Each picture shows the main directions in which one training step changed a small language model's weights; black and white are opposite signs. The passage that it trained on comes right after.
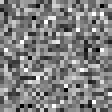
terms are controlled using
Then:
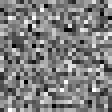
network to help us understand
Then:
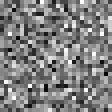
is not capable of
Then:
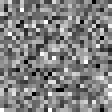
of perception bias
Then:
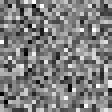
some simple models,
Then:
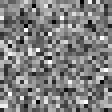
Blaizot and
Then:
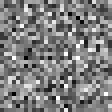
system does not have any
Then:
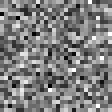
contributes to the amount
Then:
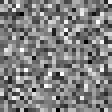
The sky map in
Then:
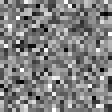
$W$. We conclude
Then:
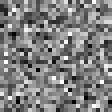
solutions over times comparable to
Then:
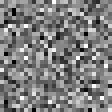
agreement between the main sequence
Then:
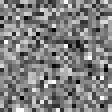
on $E$. Then
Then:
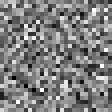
are nonnegative.
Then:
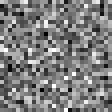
notations, definitions and theorems
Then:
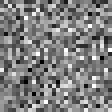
the literature, models for
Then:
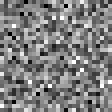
of the 35th
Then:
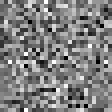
a stellar-mass black
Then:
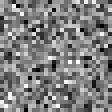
is calculated and saved
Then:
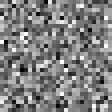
sent pipe bombs
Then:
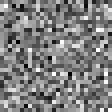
magnetic reconnection contribution to
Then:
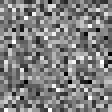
the following two properties:
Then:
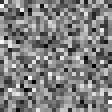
Since $K\cong
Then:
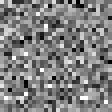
provides a biased training
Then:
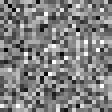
of the corresponding graph using
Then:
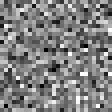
rate is obtained by using
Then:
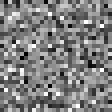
Space Vector
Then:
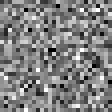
oscillations are readily
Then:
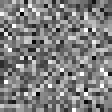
satisfying the primal
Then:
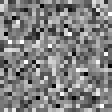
torus along $D$
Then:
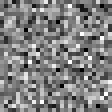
regime. On second
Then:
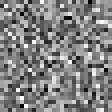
the center pixels of
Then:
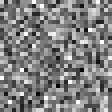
X$ holds.
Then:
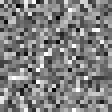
generated by at most
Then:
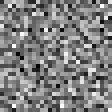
is the following.
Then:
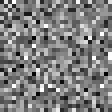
then gives the total number
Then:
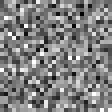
of all real-valued
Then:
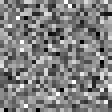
$f$ is
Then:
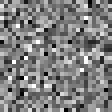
manuscript as a
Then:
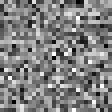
been established in the
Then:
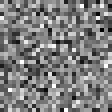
proposed construction of a metric
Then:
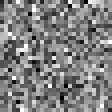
(resp., spectral)
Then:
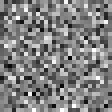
masses are marginally
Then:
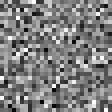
as described in the
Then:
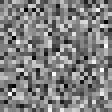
are average values, but
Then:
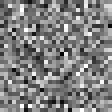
have a complex flow
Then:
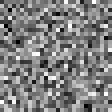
dot, respectively, and
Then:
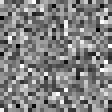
score is also
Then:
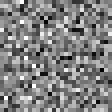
developing methods for
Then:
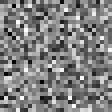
of diagrams that have no
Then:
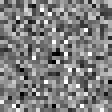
any invariant subspace must contain
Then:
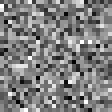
been shown to be necessary
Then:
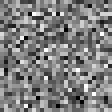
in $C\cup
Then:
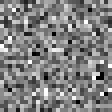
of conditions 2 and 3
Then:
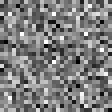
guided by an
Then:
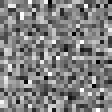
predictions and identify influential
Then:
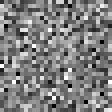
scaling with system size
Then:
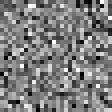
more assistants
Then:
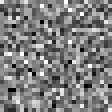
two parallel isotropic sections of
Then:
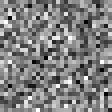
endpoint, and
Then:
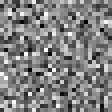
for triangles and
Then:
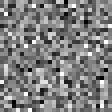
the theoretical BERs
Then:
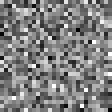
will be enhanced since
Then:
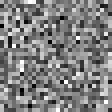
as a function of energy
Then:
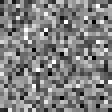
also economical
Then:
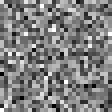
this is a transition metal
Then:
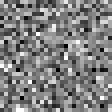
on $N$. Using
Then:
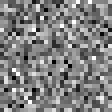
is generated internally
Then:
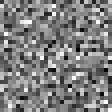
data with a simulated map
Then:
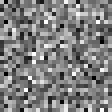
using our degree map,
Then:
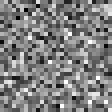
to the required result.
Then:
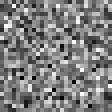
charge distribution. The inverse
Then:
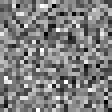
hard power-law
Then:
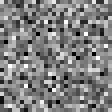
points by factoring the
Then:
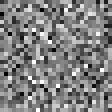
a result, our
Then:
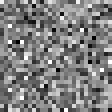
trivial in a neighborhood of
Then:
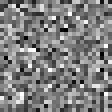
White paper,
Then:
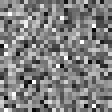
number of upcrossing
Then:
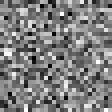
coarmould and
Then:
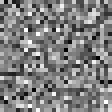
Third, the regions
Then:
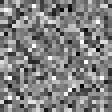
particular stimulus chosen
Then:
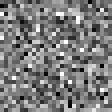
here. To address these
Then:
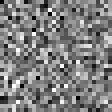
a complete intersection given by
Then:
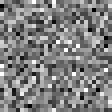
adapter architectures
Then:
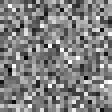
of the value of an
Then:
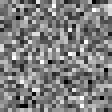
first to the second consists
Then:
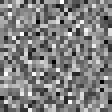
discord of state
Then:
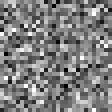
but noncompact event
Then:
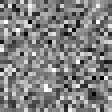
V_{\perp n}
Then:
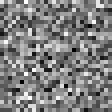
the target covariate
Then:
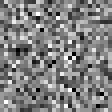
at all of the Euler
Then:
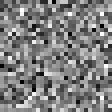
is sequentially compact,
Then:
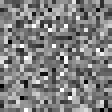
case when $\nu=
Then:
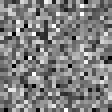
a Levi-flat
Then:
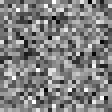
Physics, University of Science
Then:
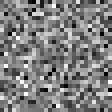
is not the standard interpretation
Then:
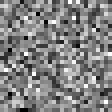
precision required to write down
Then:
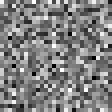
is only part of the
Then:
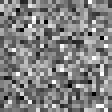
omitted here. Fix
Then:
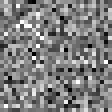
{Chen}}, \bibinfo
